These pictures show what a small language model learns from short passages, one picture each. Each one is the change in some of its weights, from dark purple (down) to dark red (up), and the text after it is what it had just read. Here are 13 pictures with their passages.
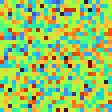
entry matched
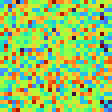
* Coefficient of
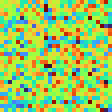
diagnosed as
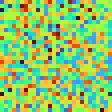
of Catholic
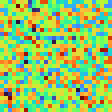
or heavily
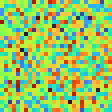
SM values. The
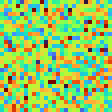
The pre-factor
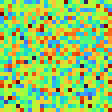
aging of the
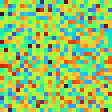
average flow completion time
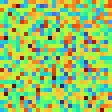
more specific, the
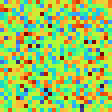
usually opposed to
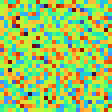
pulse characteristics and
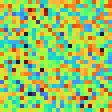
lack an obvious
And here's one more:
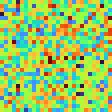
later sections. For
